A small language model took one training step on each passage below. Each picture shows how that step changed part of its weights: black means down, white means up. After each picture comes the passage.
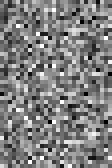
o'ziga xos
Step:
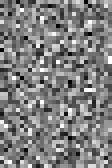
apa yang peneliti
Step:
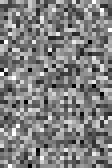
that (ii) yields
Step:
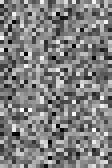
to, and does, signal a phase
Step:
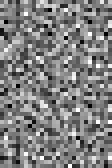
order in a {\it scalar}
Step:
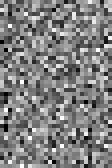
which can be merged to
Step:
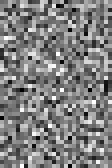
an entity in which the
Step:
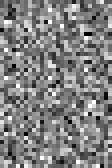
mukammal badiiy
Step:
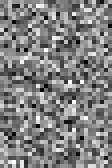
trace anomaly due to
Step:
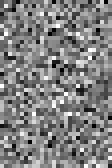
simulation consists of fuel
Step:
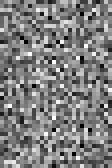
of tasks or instructions to
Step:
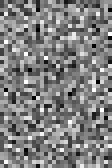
1). Таблица
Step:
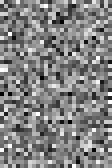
five, respectively. The good performance
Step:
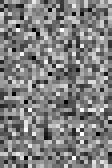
to design the structure. However, the
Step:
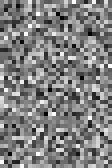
In this appendix, we
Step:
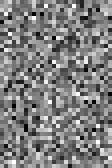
[42] 19 azole class
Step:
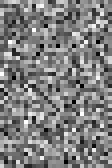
and the spontaneous emission at
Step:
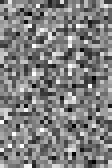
etish, maxsus
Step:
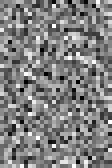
similar effect \citep[as was first
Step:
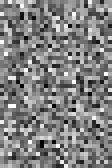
this study especially topical.
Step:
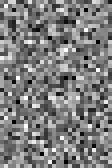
the brightest emission lines in the
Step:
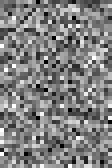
Eq (14) can be written
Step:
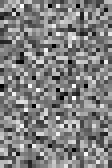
suministro y en el
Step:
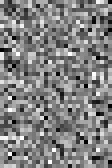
davlat va jamiyat
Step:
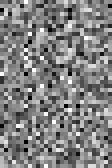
e-commerce and has
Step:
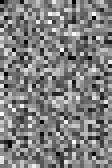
training. As illustrated in
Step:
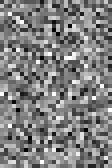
técnicos e
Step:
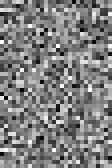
that negative returns tend to
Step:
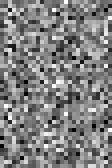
al statului în care
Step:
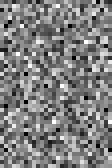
and C4V benchmark
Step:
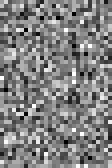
overall fluence in the
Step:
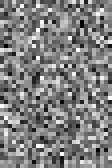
Watanabe et al.
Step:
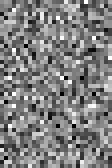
of *E. coli* from
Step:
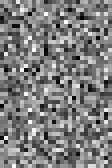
removing the path from the
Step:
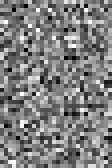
palat was removed
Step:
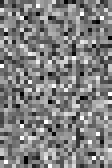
suggestion to consider logic as
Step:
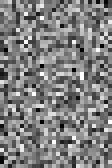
adequate correction of
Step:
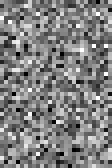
как культурная
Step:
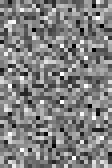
to enhance occupational
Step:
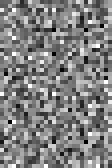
en 1973 un equipo de
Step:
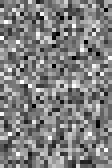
crimes de aliciamento com
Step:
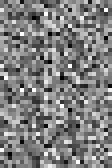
Michigan State
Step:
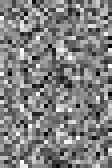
та творчості
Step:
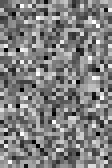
method, rejection sampling
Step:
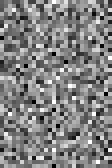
impurity states induced by
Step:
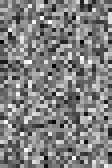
contrast to the prolate
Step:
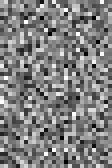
As the violence
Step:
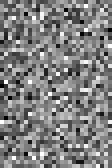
two even integers is still
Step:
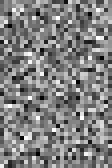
galaxy is a member of a
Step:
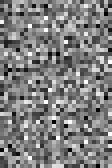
no two-way mappings of
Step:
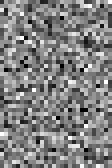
guru teacher.
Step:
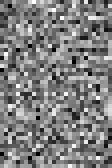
bo'lgan, o'z
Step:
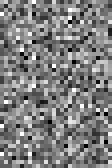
covolume vielbein
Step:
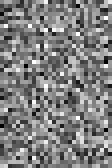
to Fertilizer
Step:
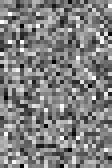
as Mobile application / internet
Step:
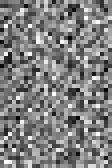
perimeter in more points at
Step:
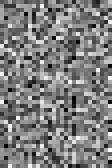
ишчи қисми
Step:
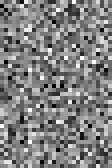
and {\em Swift} were
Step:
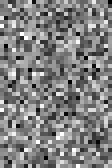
що першим і
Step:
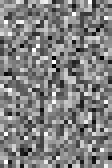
crystal size in Al
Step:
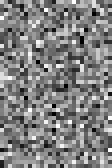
This suggests that there are processes or
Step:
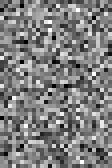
the 3--point vertices.
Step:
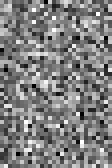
of the fabricated
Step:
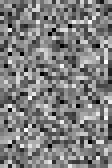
haqi hissasiga
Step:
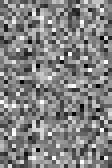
Information Systems*, (2019),
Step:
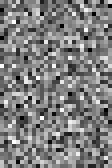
un marco de interpretación
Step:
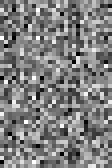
(solid lines in
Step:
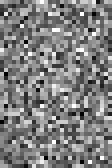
that $\omega^2$ is given
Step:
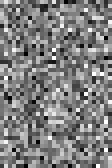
Scanning Repository
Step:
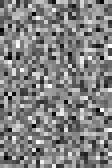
bir farkındalık ve
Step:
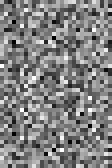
Table 1, and respectively in Table
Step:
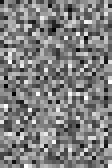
individu atau suatu
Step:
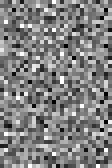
Studies like Matson et
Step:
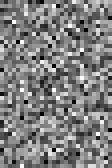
been reported for \ETO\ for
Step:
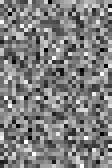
web resource are positive and suggest
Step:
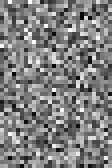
compressive strength and standard
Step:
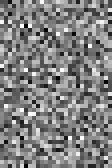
take, an uneducated
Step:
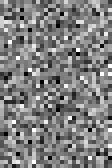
підприємства з
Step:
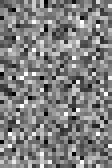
expectations, ownership,
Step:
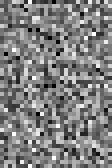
accomplish this by
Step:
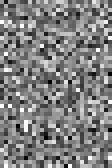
will be added in the
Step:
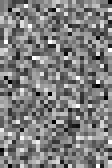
сўнг ҳосил
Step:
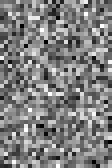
is said that the word
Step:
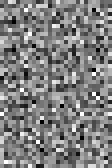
logically and realistically
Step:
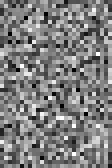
when this happens is one of
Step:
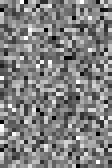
satisfaction with overall satisfaction The
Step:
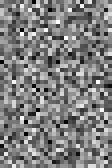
and Li, Jianing},
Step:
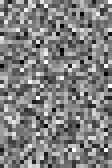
Million Tones wheat is
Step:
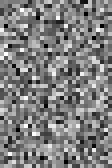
the characteristic wavelengths of
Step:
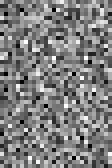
the degree to which an individual
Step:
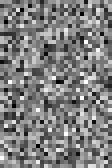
The difference from the naively expected
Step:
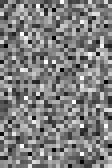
from a displacement between the
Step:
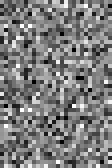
not to us post-its is
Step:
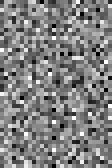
pe unde au trecut au
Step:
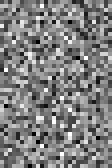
à quinquefide).
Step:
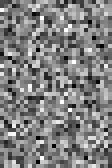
natijasida keng
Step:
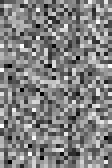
work on multi-class classification
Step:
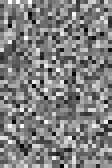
used as empirical evidence of
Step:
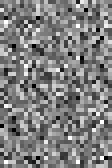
of the Cantor dust set
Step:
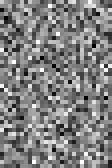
its main components. In Section 4 we
